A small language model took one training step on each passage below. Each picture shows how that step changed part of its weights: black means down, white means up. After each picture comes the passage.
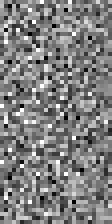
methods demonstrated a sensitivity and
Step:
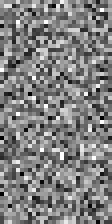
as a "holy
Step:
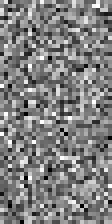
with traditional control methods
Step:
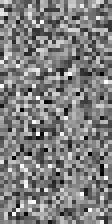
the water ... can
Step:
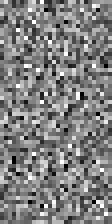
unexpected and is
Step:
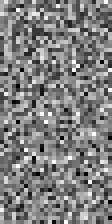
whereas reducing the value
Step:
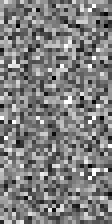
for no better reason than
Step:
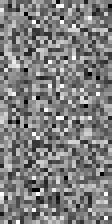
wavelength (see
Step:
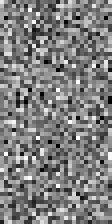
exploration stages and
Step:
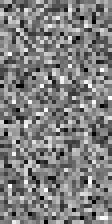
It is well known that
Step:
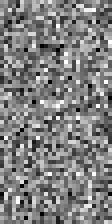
firm, so
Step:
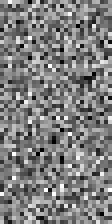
TCP window
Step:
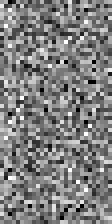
branch outcomes will
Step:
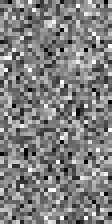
an attempt to
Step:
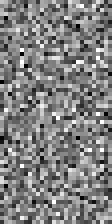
the public service",
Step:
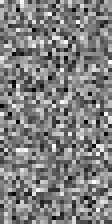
parameters and metrics used
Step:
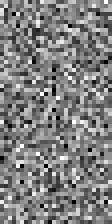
on the energy of the
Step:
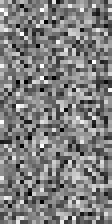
error of the mean
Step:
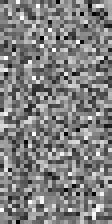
building the acoustic
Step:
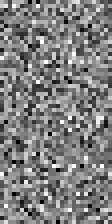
different search engines made
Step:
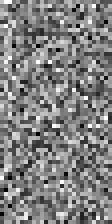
state independent one. This
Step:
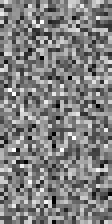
the observed dust
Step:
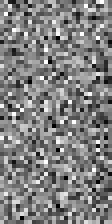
Rate (\%) of
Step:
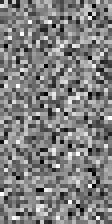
m_Q is the
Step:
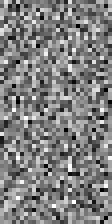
spectroscopy as a
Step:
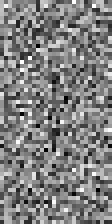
in the study area
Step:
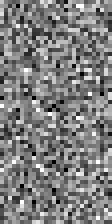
system, accident
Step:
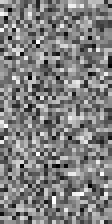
the central object. We
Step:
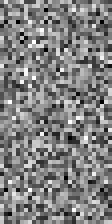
side DTM was
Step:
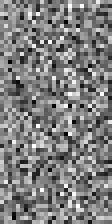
analyzed the equilibrium distribution
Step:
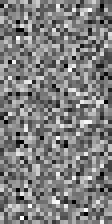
G H T S -
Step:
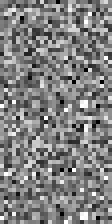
species occurring in
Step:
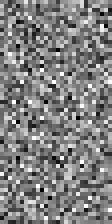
that must be ensured
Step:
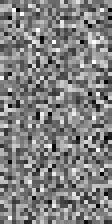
to the induced
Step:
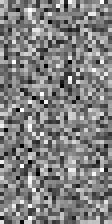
the benefits and
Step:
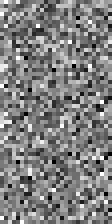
pain due to
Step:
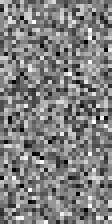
parent compounds
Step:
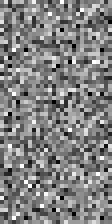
can withstand and
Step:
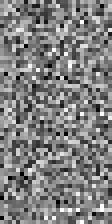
selecting Z be
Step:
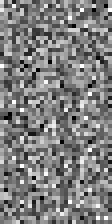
role of reference and target
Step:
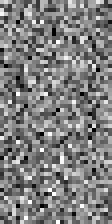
the HQET
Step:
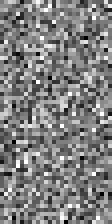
generally low in both
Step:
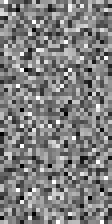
each segment boundary
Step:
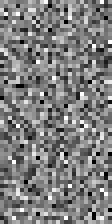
were unaware of
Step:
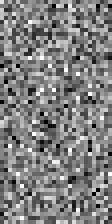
action *auth*
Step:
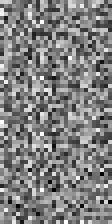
the loss of the
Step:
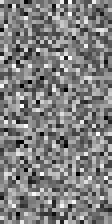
GNN models can be
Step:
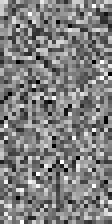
by another accelerator
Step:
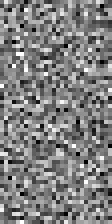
In this case the
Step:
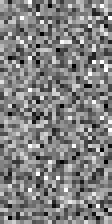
to Cooperative
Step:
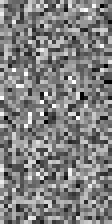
other form and uniform
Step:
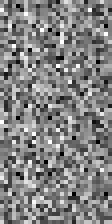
was shown that there is
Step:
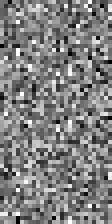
, fractional rate of
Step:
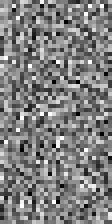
archaeology, of
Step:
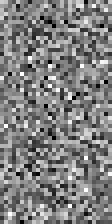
key idea is to
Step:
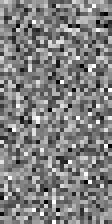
for evaluating the impact
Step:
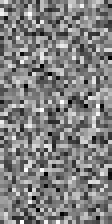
the ground state.
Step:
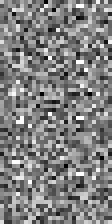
previous case, the
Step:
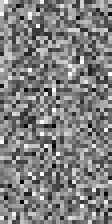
due to the classical nature
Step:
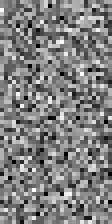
of the S2 signal
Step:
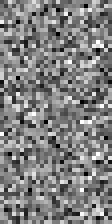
tend to cluster in
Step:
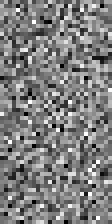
deterministic local models
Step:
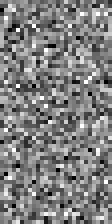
it now turns to
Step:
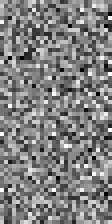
to include up to
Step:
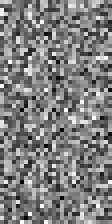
the help of all the
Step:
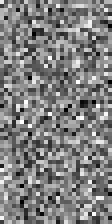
loading, due to
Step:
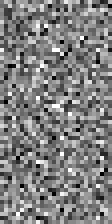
approaches the melting
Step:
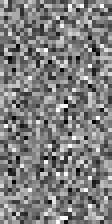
we may partition
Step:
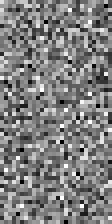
scale at which the
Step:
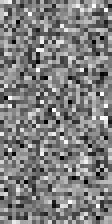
an introduction to theoretical
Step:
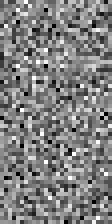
regimes is the
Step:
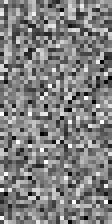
where students are at the
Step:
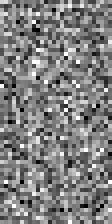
calculating the
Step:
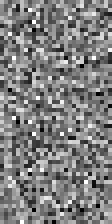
development; (ii)
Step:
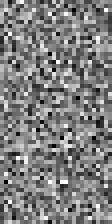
Research and Innovation
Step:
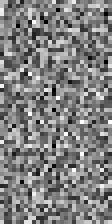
into the industry
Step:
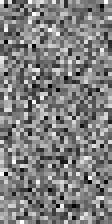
exploring further.
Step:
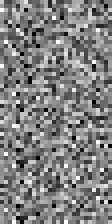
ratio of the size of
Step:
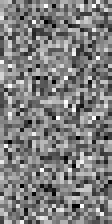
key focus area for
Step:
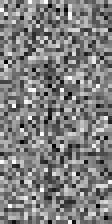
were distributed to the
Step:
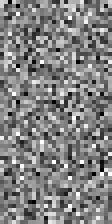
can be achieved by
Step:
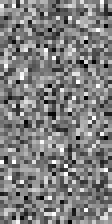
have been obtained for over
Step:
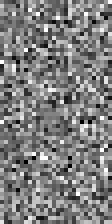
doublers, only
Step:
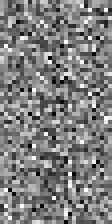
that global motivation is
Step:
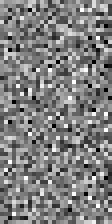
to $\approx 3$.
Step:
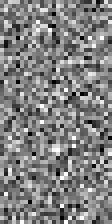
verified experimentally.
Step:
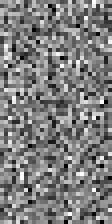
Power flow,
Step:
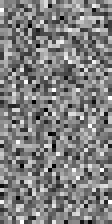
of the literary
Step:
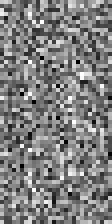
the extent of
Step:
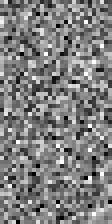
bacterial infections
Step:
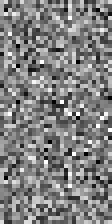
may be slightly
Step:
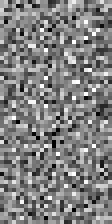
is just the number of
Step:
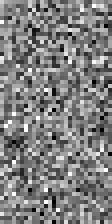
to introduce the reduced
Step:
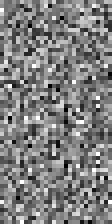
of free and total
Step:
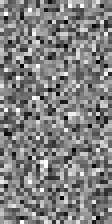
the solver iterates
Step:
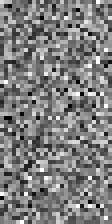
rapid molecular methods such
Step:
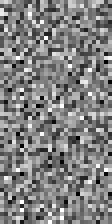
the hyperbolic
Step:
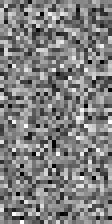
In the case of
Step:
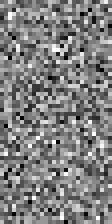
concrete can reduce
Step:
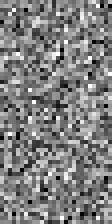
wrapping up into
